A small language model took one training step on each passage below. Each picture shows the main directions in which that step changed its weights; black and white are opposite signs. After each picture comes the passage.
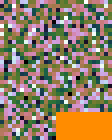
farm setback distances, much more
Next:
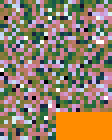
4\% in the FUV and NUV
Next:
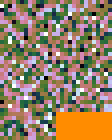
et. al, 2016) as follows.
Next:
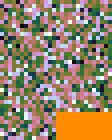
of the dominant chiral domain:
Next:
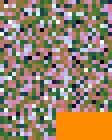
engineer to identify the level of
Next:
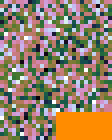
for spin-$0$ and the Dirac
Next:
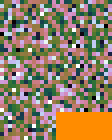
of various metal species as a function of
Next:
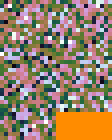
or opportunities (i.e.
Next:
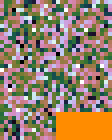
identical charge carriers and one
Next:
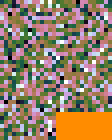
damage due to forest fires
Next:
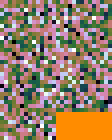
pairing. However, a general spin dependent
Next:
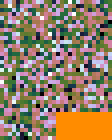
PHZ using numerically derived values for
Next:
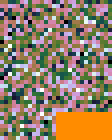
create conditions in which students can independently
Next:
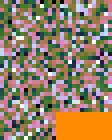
can be formulated as follows: even an
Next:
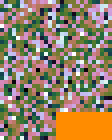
and allows scalable network setups through a
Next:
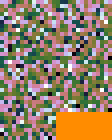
used in Pons Viver's implementation
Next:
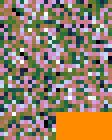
the fluxes in the rest frame
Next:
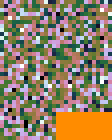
another, but even within a single document.
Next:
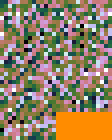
f\}_1 \end{eqnarray} The two
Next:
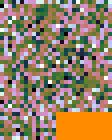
procedures for the realization of their
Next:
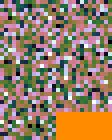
and explosives in public areas
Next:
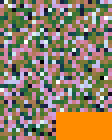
elimination of unresolved data,
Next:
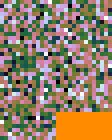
forms of the $U_r$
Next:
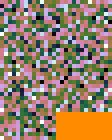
branches covering 700
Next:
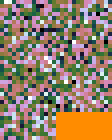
beyond the reach of the current
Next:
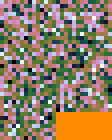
coherence times, however as the
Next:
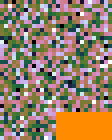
(e.g. C. Hayes,
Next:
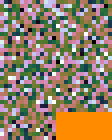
on the fraction of background events in
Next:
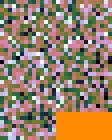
of one of the covariates in the
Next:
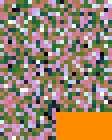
not belong to the reference space). We
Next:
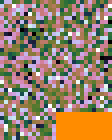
is inserted near the roots of the
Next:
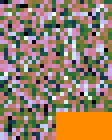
\rightarrow i \partial_x$.
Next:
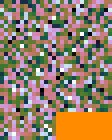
logarithmic temperature dependence of
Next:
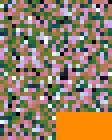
create DataFrame ```
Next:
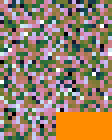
approach has historically been hindered
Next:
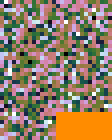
to ensure their safety and
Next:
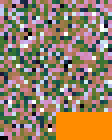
which marks a transition from 2D
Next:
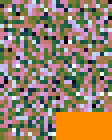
form a group denoted by $\Pi$,
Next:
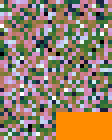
$p_F$~. One may
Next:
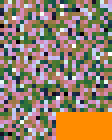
fall on the hip joint. As
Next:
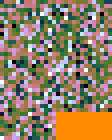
of decisions related to planting and
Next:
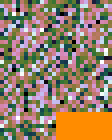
isotropic elastic solid. The
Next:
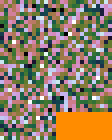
uncertainties shown are root mean
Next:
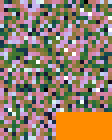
diffusion process represents the movement of
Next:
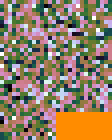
the expressions (\ref {dal}) is
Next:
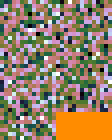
Gralnik, R. Helling,
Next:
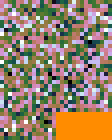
primordial support appears to be
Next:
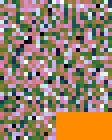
of a beam splitter} We
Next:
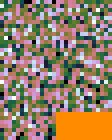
in UK provided recommendations for
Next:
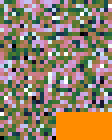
the GW signal at a particular frequency.
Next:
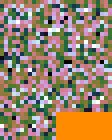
of superimposed infection, and local
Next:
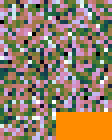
M}$ is the nucleon mass, and
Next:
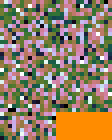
do not explain the experimental spectra in
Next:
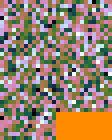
In addition, OSAS exposed to
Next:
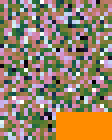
location of the infinite amplification
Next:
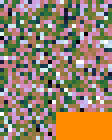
velocity class can be selected. We find that
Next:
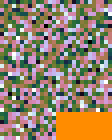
of order $gT\ll T$, where
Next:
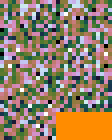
assignments with the LIS} We consider a
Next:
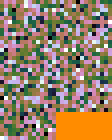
explained to patients. Informed
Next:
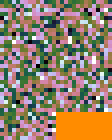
RS52-2 Rice II
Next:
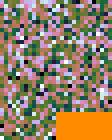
the location of the different spectral lines.}
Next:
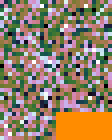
the curative effects. Mantri
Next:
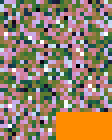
a derivative with respect to the
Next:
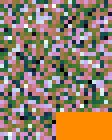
photodetectors measuring the
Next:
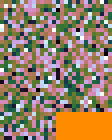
knowledge for overall developments. As the new
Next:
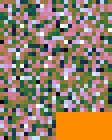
network throughput by performing joint resource
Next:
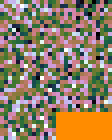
is sufficiently strongly first order, we
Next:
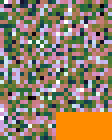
and does not change systematically with sample
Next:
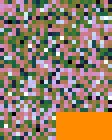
Supplementary data associated with this
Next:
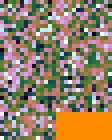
distance $B$ above the ratchet
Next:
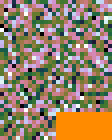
(rather than postulate) equations
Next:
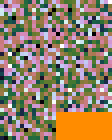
support the arguments raised. The
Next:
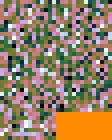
spin down luminosity of
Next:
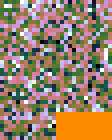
is a short interruption, and the
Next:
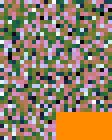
The outcomes of these pilot developments
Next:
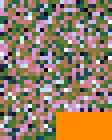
from the diagonal elements of the distribution
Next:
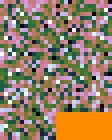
achieved above-random performance on
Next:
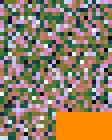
the magistrate in virtue of
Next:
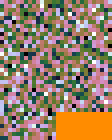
parity-check nodes do not get
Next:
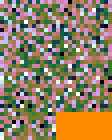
few nodes as cluster heads based on
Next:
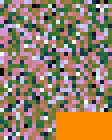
The two packages are mounted on the
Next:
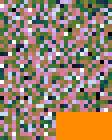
the base line. The arrival time of
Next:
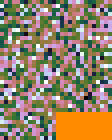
interfaces. \emph{Phys.
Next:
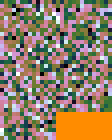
both. A total of 71 articles
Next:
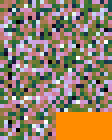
biosphere that human life
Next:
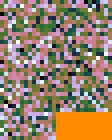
particularly in Hatay's status-
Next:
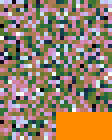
drug manufacturer and
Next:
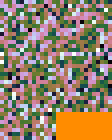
oxygen remains in the upper
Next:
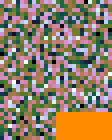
order of magnitude smaller in comparison
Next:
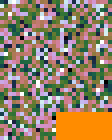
$n$. The contour lines on the
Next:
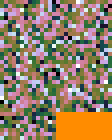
1 in our applications. From our analysis,
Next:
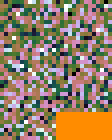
we find the temple at a centre of a
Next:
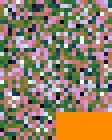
of the specimen (the penetration
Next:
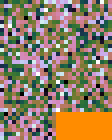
The wheel slip is defined as;
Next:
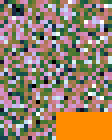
[A. Murani et al.,
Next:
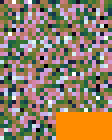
are formed in a way such that both
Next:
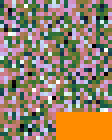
that conserves its total number of lattice
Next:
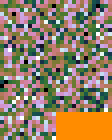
smoothed, ramped up then
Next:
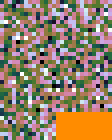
bundle and that of a neuronal
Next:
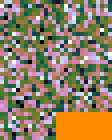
in R&I with other sectors,
